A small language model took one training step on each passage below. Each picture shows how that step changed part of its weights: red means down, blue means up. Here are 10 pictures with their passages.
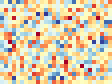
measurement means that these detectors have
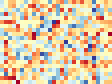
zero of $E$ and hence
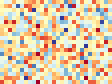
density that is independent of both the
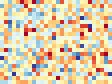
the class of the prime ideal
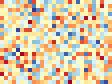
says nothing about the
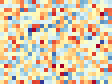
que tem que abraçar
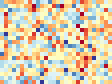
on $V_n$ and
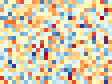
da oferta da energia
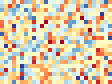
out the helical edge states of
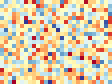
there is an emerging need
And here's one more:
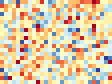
The dashed lines indicate the expected
